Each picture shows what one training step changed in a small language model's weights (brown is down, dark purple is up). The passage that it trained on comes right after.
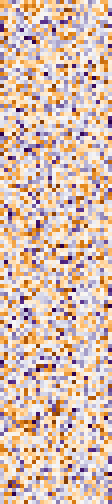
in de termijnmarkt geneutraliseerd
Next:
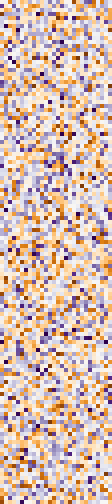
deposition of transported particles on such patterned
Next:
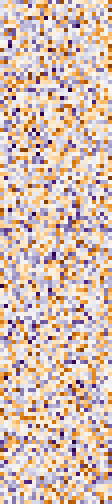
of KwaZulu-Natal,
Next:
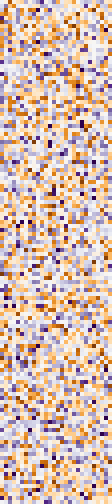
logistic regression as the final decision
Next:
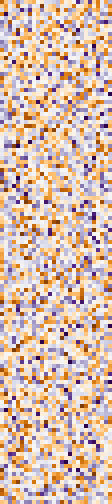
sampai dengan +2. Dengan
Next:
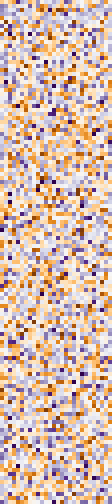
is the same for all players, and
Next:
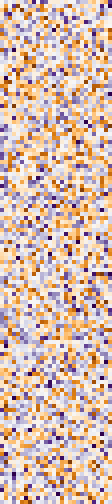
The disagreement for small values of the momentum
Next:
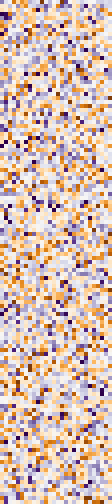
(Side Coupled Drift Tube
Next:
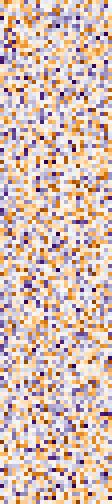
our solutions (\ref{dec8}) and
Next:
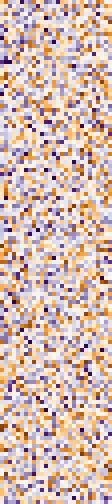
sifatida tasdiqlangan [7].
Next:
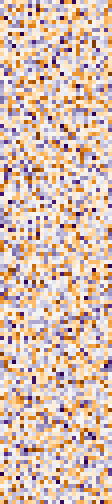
ёғин миқдори
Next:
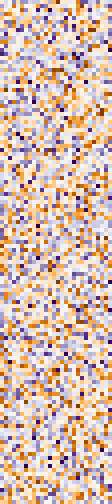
qualidade espacial, e do desenvolvimento
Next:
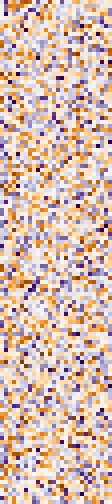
диверсійних, а іноді
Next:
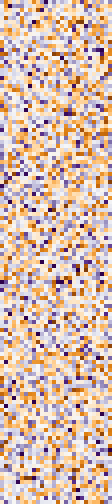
direction – $x$ axis. **d**,
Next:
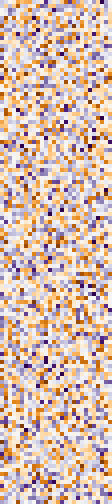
ficcional transmídia criado
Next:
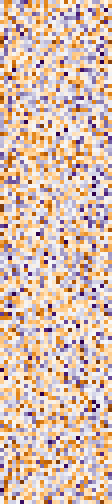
FERREIRA; Ana Cristina
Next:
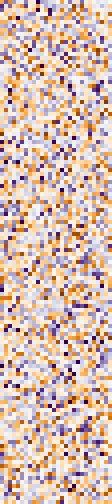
subsystems, while lightweight variants are
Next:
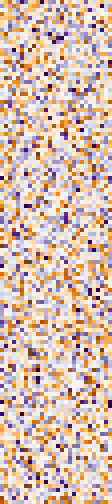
Apulia, showing that increasing buffer
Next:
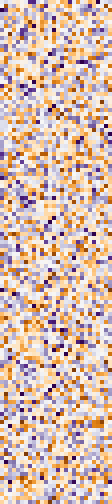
van verliezen acht ik
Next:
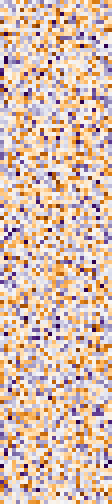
la convention a été mis en évidence
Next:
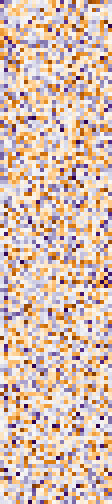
сўзи бу маънода
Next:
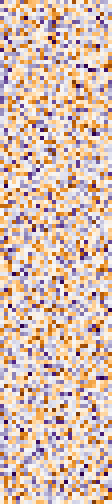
This chosen parser is then responsible for the extraction
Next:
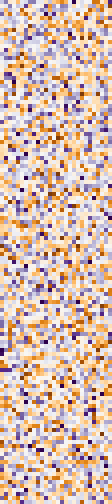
but for now we stick to the simple mean
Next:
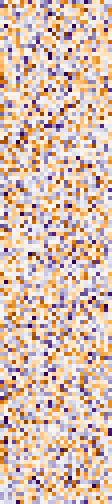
problem of conventional PKI that relies on a
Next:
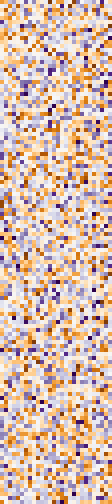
research abroad are able to create important connections
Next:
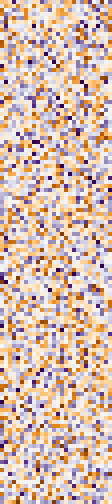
friends even through difficulties. Researching
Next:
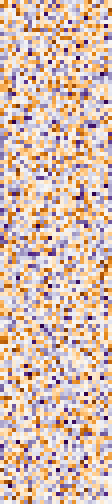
still unknown. What we are stating here
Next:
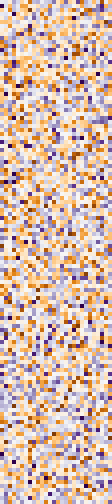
Vanags, E. (ed).
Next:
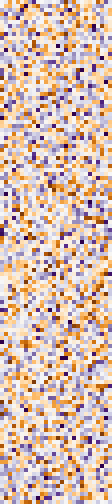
the two flavors of LT code (the
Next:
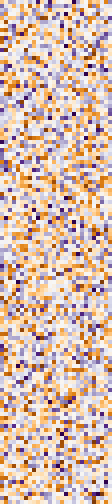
o adam, bir şekilde,
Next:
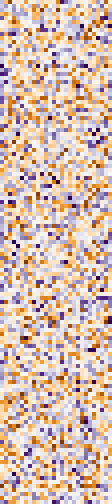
If we compare technology defined by Zigbee
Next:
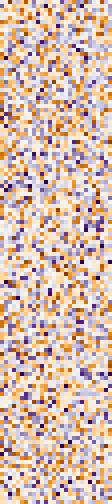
in language modeling. Experimentation on the benchmark
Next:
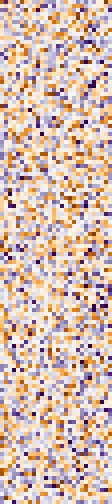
behavior as our benchmark, we evaluate the three approaches from
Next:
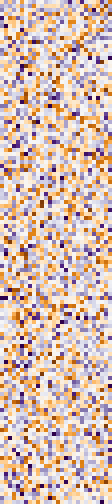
magnetic fields.\cite{boyd_book}
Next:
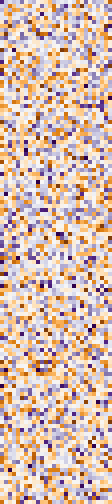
of Sn in a matrix of Cu and
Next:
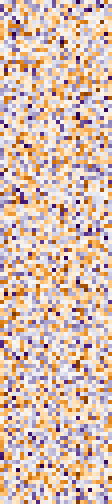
факторы быта. 4. Не
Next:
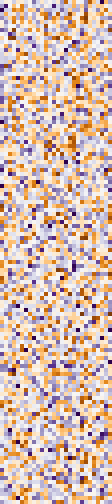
We believe this is due to loss of numerical
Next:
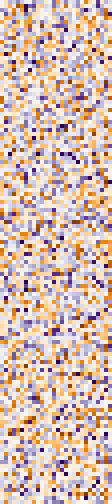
(капиталини) амалда
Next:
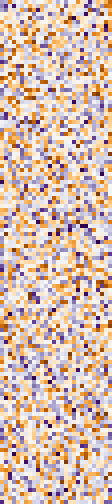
Voyager radio occultation measurements.
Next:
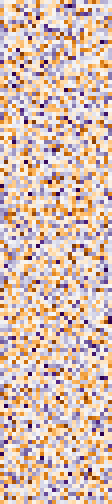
position remains centered on the tweezers.
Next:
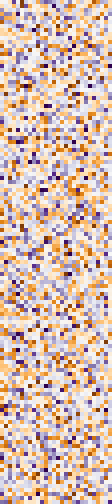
ownership, data stewardship,
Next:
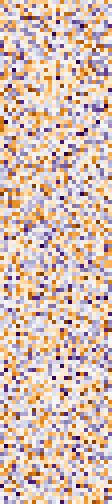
chloroketen 7 (R = H,
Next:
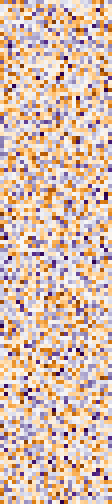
System for the Aeration Stage in the
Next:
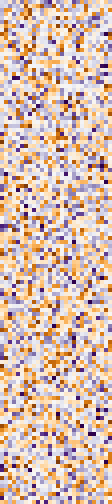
\text{ and } \tup =
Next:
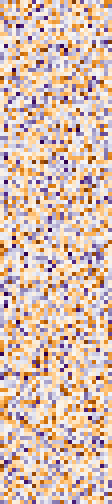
education as high as high school and college. For
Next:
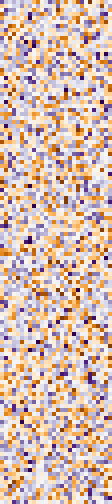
esib turadi”⁶. Asarlaridagi
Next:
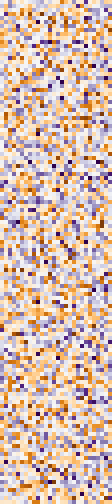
K. Taherkhani, E.
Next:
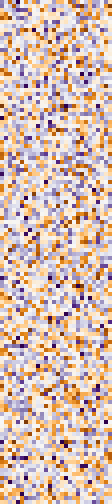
of uncertainty was better explained, described and typically predict by
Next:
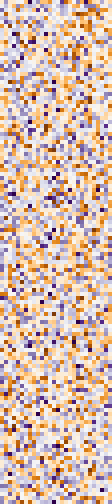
will remain the same. Since our tests span a
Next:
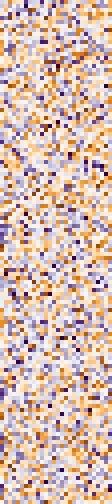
index (BMI) based on data from
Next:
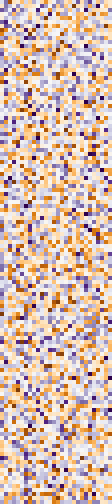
a user taps one of these symbolic images,
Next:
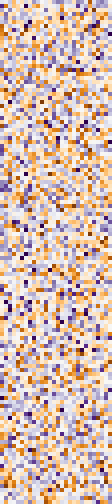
borishi natijasida inson hayoti
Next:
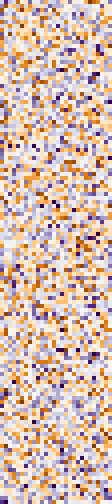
situés entre B1 et B2 du
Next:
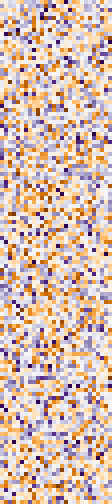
Total 150 Descriptive statistics Descriptive
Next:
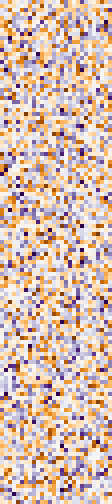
конденсаторі, тому що
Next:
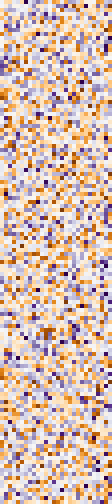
to be through weak van der Waals mechanism
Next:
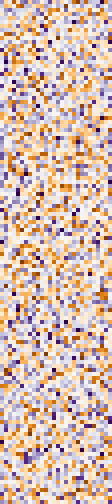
El volumen de exportaciones que
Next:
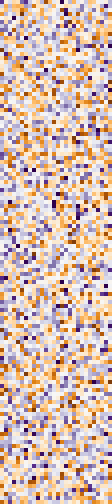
que era admirada e estudada.
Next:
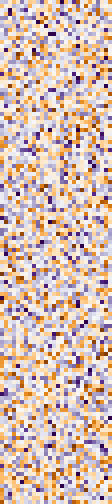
(o) markers represent dipole elements and
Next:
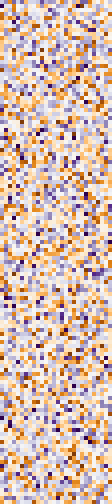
both theoretical and observational, the latter using tracers
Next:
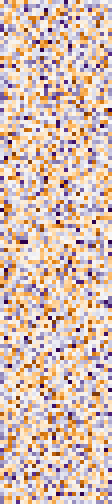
compute the loss function $Im(-1/\epsilon)$,
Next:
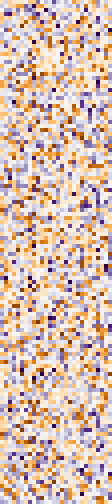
щодо прискорення розвитку
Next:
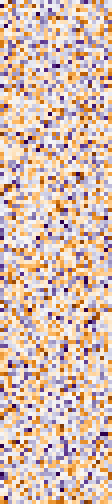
of excellence, and reason for being. As
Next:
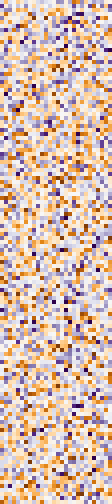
didáctica que se desarrolla en
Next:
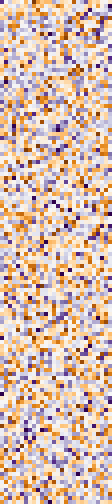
Nostandart topshiriqlar
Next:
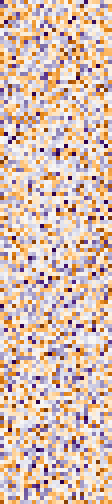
good and a neat academic writing, while also
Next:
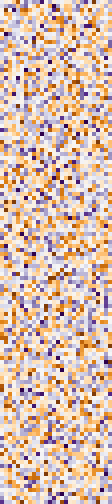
supposed to be advected inside the black hole.
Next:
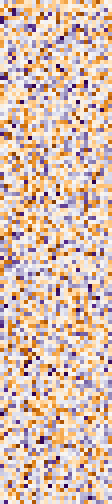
Jedyna różnica
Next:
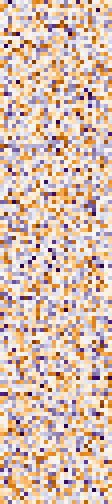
de portas-janelas,
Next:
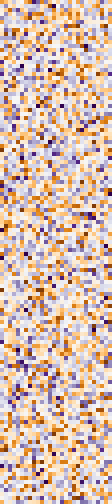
conflict of interest. Data Availability
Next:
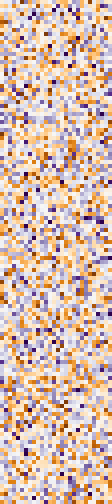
closure (Pattee, 1982;
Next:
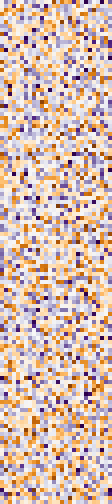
palette Layout Layout in a
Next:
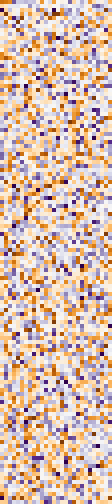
calidad, aceptación y preferencias de un
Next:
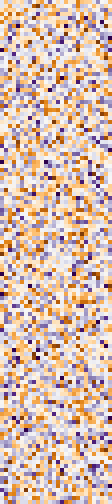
fixos de prisão, visando à
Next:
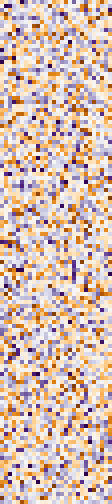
and more importantly, spread over only
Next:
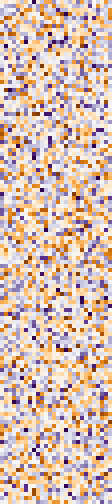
acknowledge discussions with Luca Peliti,
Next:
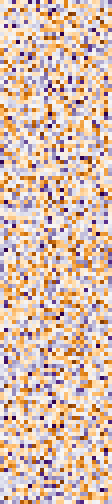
the future with the advent of the next generation
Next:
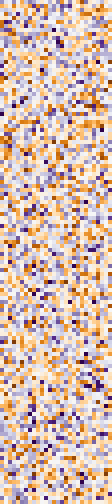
path is a descriptor which indicates the possible transition
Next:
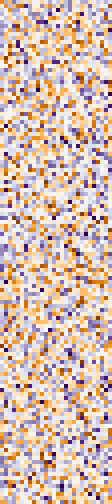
being formed in students. This article describes the
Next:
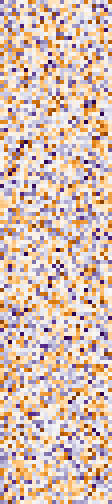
complex loadings (membrane or bending
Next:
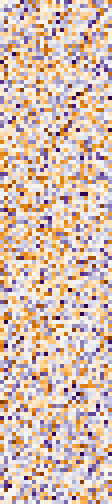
Fotokatalis TiO₂,
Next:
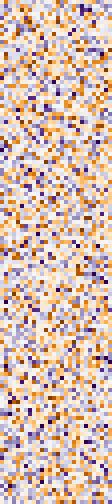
$ k-1 $ replicas of ordinary
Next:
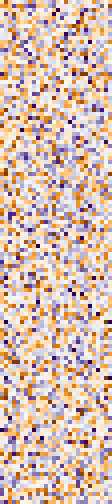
как санитарные станции и
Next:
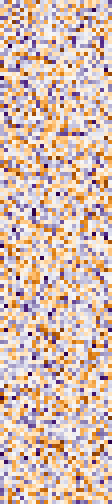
coalescence efficiency of the photons. For
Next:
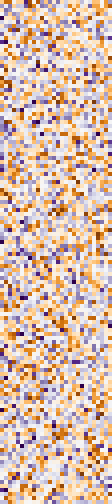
Acoustic emission count as a function of
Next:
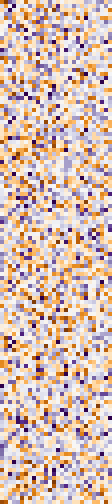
mundo. Ou seja, não é que
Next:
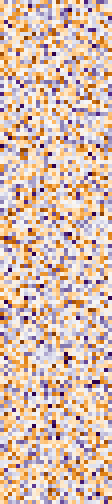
anos iniciais e do Estado do
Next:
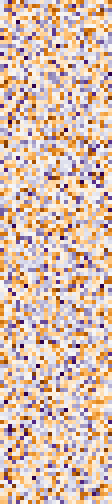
ferramentas comparativas de análise de
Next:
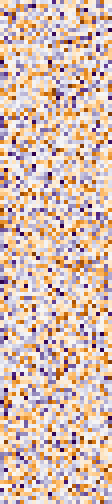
с целью уменьшить
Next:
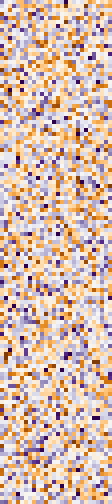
maser spot with respect to J0725 because
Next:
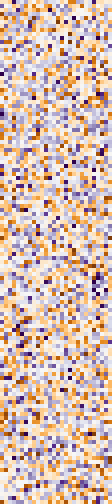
acidic and potentially degraded soils, with
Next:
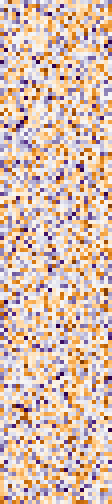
counselors prior to their educational development Item
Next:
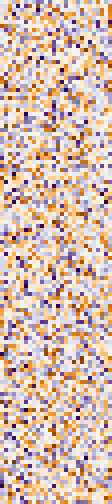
not identifiable. Figure 1. Figure 2.
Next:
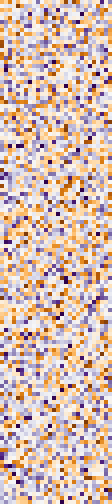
conditions affected the evaluation of the Dark Current
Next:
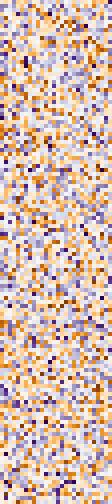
$k$ runs over all (positive and
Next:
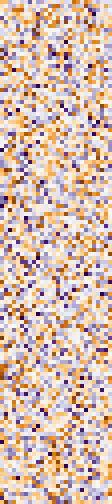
632 b. Davlat budjeti
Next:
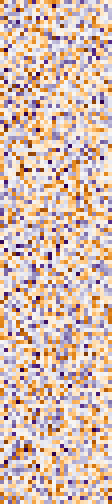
Complexity Science , Information Theory,
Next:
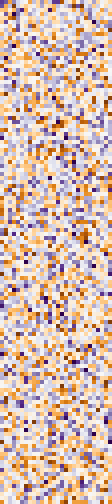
or institutions and adherence to rules and
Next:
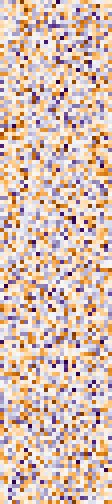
et al. 2022). Percebe-se que
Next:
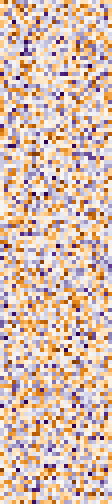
The fact that formula \eqref{3.31}
